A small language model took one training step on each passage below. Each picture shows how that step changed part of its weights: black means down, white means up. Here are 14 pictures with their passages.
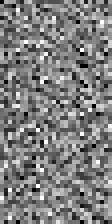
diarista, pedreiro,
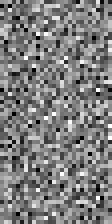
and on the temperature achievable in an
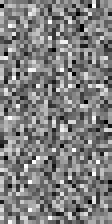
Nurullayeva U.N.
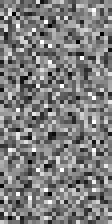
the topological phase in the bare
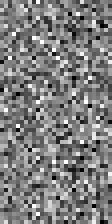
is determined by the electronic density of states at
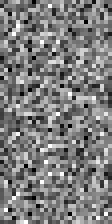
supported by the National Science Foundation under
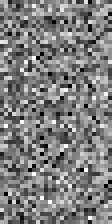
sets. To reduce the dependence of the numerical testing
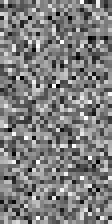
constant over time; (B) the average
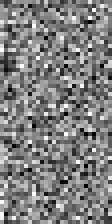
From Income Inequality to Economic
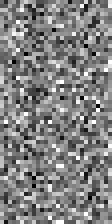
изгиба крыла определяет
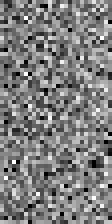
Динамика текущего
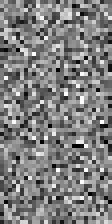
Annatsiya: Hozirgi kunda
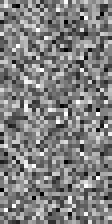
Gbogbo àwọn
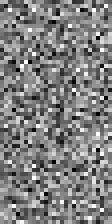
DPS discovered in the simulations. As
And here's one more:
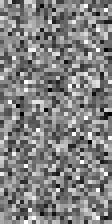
a “Arquitetura Moderna
